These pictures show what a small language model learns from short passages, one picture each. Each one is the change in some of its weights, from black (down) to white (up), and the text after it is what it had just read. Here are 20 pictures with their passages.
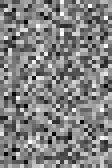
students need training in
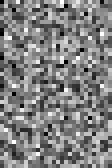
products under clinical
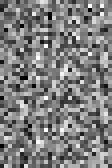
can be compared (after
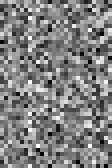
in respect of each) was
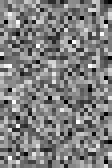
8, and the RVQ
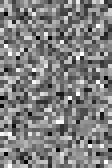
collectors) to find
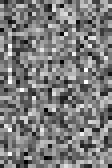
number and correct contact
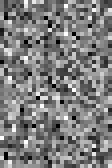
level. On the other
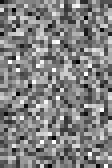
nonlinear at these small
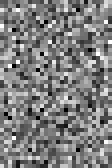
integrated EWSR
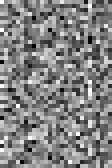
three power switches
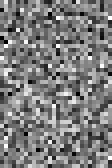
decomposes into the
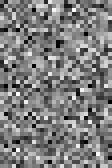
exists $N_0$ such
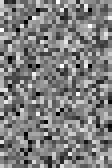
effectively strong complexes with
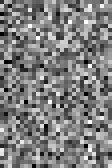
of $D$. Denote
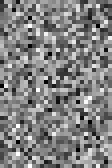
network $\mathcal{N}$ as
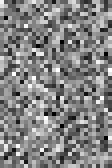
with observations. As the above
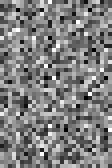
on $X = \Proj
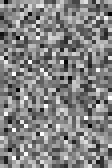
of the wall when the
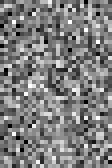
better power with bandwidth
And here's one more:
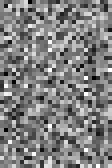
available. Let us
